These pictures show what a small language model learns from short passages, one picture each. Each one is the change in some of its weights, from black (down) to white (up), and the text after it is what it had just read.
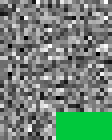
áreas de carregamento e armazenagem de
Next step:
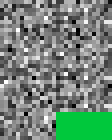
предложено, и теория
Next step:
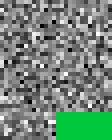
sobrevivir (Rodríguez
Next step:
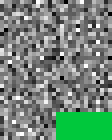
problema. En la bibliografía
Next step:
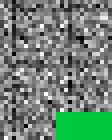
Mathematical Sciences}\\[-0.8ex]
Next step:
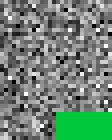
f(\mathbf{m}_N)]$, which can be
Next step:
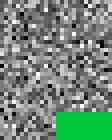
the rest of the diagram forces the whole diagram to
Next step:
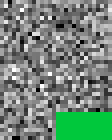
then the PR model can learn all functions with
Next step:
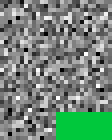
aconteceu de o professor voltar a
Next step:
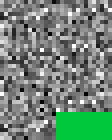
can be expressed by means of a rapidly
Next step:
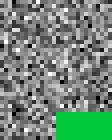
such that $\zeta\equiv 0$ in
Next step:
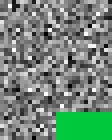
result has been proved for smaller values of $t$. By
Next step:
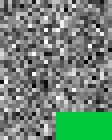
experiência estética proposta por Brakhage,
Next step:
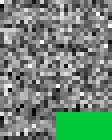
Trinidad & Tobago,
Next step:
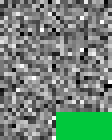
décisionnel. Tableau 8 :
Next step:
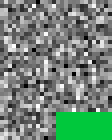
ser desarrollada por cualquier persona,
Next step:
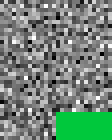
translation and/or interchange of coordinates.
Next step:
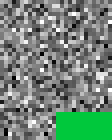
prime in $\mathcal O_K$, i.e.
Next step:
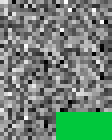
$\D(\tl M)$ such that
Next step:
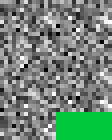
30 PLANTEAMIENTO DEL
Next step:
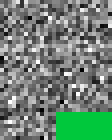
їхні смакові і товарні
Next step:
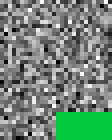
$\infty$. Varying $t_1$ and
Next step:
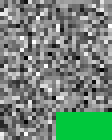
this is the only place where we use hypothesis
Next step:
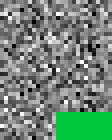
S$. \end{thm} \noindent {\it
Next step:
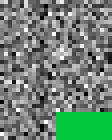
\ref{t:refiment d2} lies in
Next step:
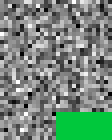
на 1 м². Контроль —
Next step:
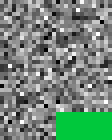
сучасному етапі важливо не
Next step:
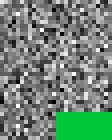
M)\circ\Delta_2. } For the computation
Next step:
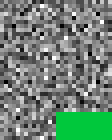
realizes that there are many possibilities. One option
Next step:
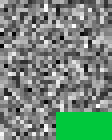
el objeto de calcular su *Índice
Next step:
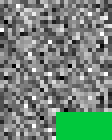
FOR INCREASING THE
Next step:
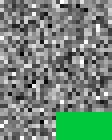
where $\mathfrak{S}_{n}$ denotes the symmetric group
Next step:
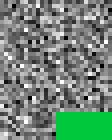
muhim kimyoviy tushunchalar va
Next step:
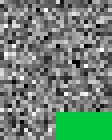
de vocabulario importantes, fruto
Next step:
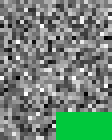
$i\ge 4$, assume that for all
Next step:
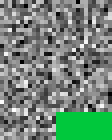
on $\Gamma$ having poles of orders
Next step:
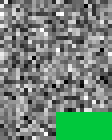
are done. \cqfd For an illustration
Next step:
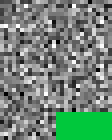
do processo de organização laboral proporcionariam a
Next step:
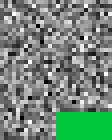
each element of $\mathcal{B}_{2}$ corresponds to
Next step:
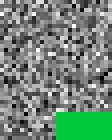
from some easy computations (see \textbf{Appendix
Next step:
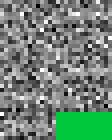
Instrumenten enthält. Die
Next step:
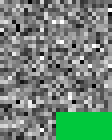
mûsikîsi öncelikli
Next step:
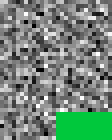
\cdots& O& O\\ \vdots&
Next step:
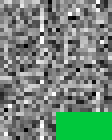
“Давлат арбобининг
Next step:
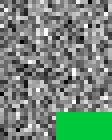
S'$. We will use the convention for the Fourier
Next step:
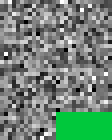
upper-ocean stratification and
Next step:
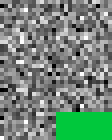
maps $f_n : M \to N$
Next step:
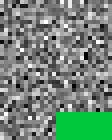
nazar, barcha o’qituvchilar uchun
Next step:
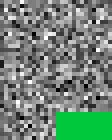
supply route with low environmental
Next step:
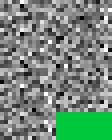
COMITATO SCIENTIFICO
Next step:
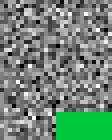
(2022). The Efficacy of the Direct
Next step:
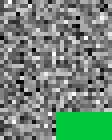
г. Союз писателей и
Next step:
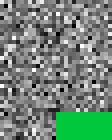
number: infinitesimal and infinite [4]. Now the extension of
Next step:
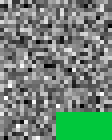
stage of diminishing return” moeten
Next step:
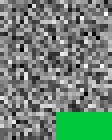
Proof :} immediate. $\square$
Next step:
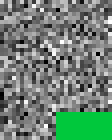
effect of disclosures by management,
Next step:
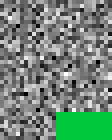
our proof. \end{myproof}
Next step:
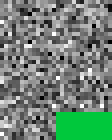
interval and (3) we define increasing to mean each pair
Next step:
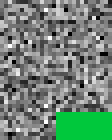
haut à droite de notre image,
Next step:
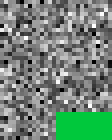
Madrid, Iberoamericana;
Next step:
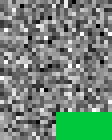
barobar ortdi va 10ming
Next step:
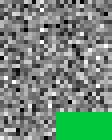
peninsular como sua origem, outros afirmam
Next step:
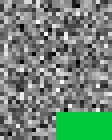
УПК Республики Узбекистан.*
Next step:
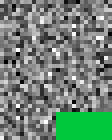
estabelece uma reflexão sobre o agir e
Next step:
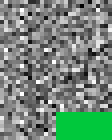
içerikli mesajlar göndermek
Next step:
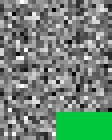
we will recover the classical support theorem (and even
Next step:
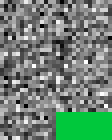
em vista que os alunos de hoje não têm
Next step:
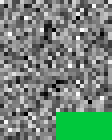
growing in the country. *China
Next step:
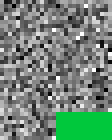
que suele cursar con DN en hasta
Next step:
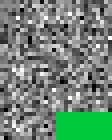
jákvætt viðhorf
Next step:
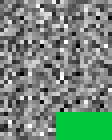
Подобна картина очерта
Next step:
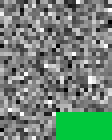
(2017), cada pesquisa é diferente de qualquer
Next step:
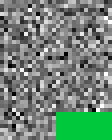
\begin{itemize} \item[C1.]
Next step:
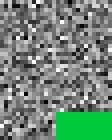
for $\Pi$. This is known from the general result by
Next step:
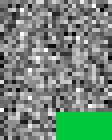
– Москва: Советский
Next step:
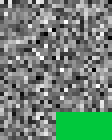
a system of polynomial equations. Therefore, \textit{a
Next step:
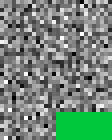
are the following ones. \begin{quest} Let
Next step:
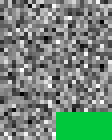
the field of complex numbers. Throughout this paper,
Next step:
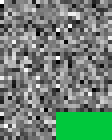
all 2600 zeros: \bee
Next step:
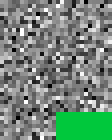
\begin{aligned} \dot{V}_3
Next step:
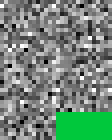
Bu holat shuni anglatadiki,
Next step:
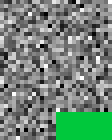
wijs te maken, dat hij geen
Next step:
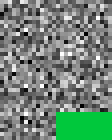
qo'shadi. Xulosa qilib
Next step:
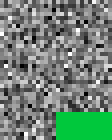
n$ for all $i$ and, since there is
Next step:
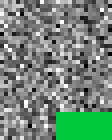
відомо п'ять: *Iris
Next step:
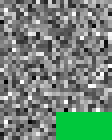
finite $\nu$, for a fixed $S$, for which
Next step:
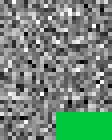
Epurescu. Acesta s-a
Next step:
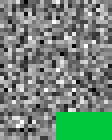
linear interpolation trace operator is, actually,
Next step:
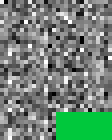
and the methods used to solve the associated constrained optimization problems
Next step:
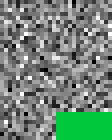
the HJ-Prox–based PDHG
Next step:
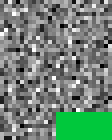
kimdir bizning chodirimizni
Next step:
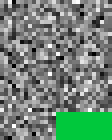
inversion problem (\cite{BCW},
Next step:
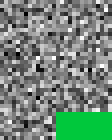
us note that by definition, for any $m\geq
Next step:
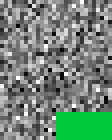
the filter $F_j$, and recall the definition of
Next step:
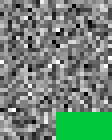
la guía didáctica en correspondencia con
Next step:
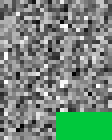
tushunchalarini aniqlash mumkinligiga
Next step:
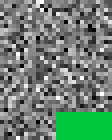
Інноваційна економіка. – 2021.
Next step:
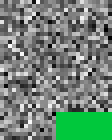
= 1$ in contradiction to $\kappa_1 :
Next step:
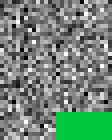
is the equilibrium point is unstable \\ \\
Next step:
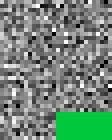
передают глубокие
